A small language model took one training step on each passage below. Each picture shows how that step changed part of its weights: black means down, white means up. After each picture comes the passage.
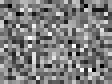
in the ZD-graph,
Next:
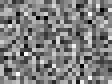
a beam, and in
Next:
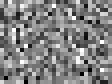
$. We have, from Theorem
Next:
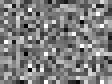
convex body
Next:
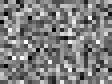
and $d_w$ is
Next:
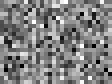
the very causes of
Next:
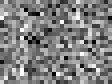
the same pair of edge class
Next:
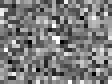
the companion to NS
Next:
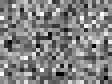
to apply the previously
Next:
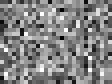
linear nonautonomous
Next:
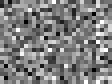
[FHL]) that
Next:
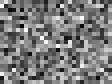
dual windows
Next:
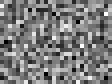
reciprocals? We
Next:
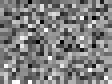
decay rate values calculated
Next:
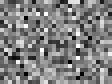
graph $\g(m)$ obtained
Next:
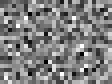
a wide range of
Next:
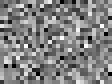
Consider the number of
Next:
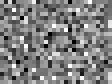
\frac{\langle \xi,
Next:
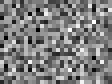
similar conclusion can also be
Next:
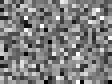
Setup} For all
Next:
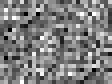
II intervention, it
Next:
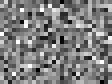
the resulting ODEs
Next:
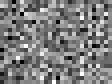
trajectories preserve
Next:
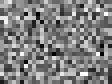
This operation causes a
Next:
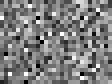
relatively simple task
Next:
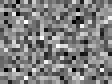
One can obtain a state with
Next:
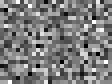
development. At
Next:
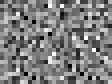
different temperatures to
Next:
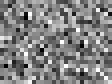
$x$ on {\em one
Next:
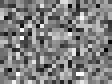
around 10. Note also
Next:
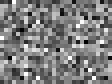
These results provide
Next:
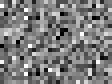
feature of our model. It
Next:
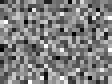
\ref{maint}). We
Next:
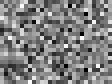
$K$ a projective
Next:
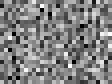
: \forall i,
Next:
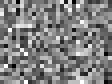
if there is a clear
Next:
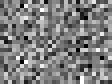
fields (Mason et
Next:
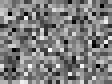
emerge when the optimization
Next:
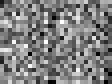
that there exists a free of
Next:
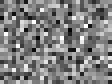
shaping, even a
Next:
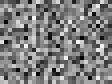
we have $\rho \sim
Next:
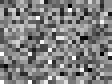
If $\varphi$ is a function
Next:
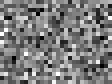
a scalar field to pairs
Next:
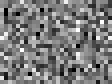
SLA library
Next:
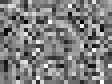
method section. Any
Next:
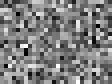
Rather, it represents
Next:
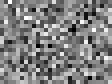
implicit Euler and
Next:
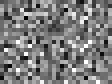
follows immediately
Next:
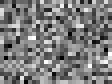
as consistent with the
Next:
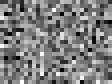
utility, it may
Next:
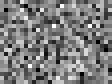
results with $m_\pi
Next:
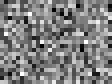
functional. This is obtained
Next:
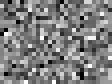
empty or equal to
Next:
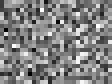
Hamiltonian for the
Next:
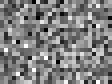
the monopole
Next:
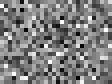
at the longitudinal
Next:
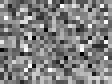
bounded scans;
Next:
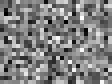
In addition, we study the
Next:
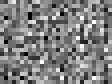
we use 100 grid points
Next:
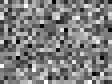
separately applying the
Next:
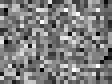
they are also observationally
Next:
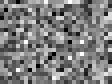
disrupting quantum
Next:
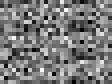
\end{array} \]
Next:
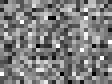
slightly larger
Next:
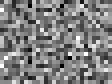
as in the above definition. In
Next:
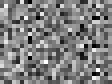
efficiency in detecting
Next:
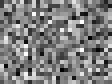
low components of wave function and
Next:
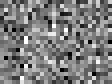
fluid dynamics, the
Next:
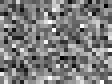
reinterpret the
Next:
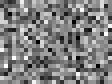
$\Omega$ to any odd
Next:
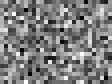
the Surface: The
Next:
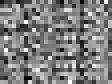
\quad \qquad \qquad~
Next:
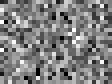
has the following canonical
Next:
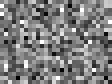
facts bring us to
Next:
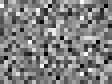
eased by traces
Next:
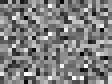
the median transformer
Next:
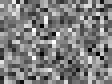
typically expressed in
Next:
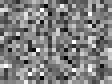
second one we replace
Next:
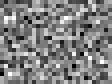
the expression $|e\cdots
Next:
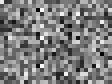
Il n'est pas
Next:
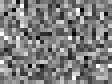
\beta(s)=\sqrt 2
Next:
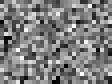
and integer nonlinearity
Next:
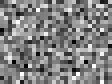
equations that occur because
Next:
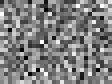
and $P_j$ as
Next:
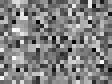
finite set of points such that
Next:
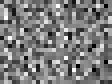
\ads picture
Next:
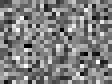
and implement a framework
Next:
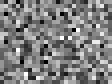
can be rewritten as
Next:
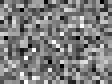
(right), including
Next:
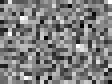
an earlier node
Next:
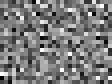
extrapolation in other
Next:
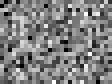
explicitly allow time and
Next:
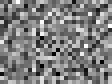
optical access relative to
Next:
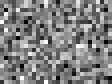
for simplicity the notation
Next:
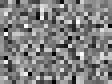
values of the tolerance
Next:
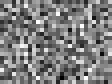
and the quantities of
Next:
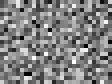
vertex set the set of
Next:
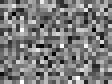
decoupled algorithm for
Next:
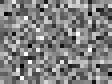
prove that the cluster
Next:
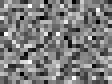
drawbacks as
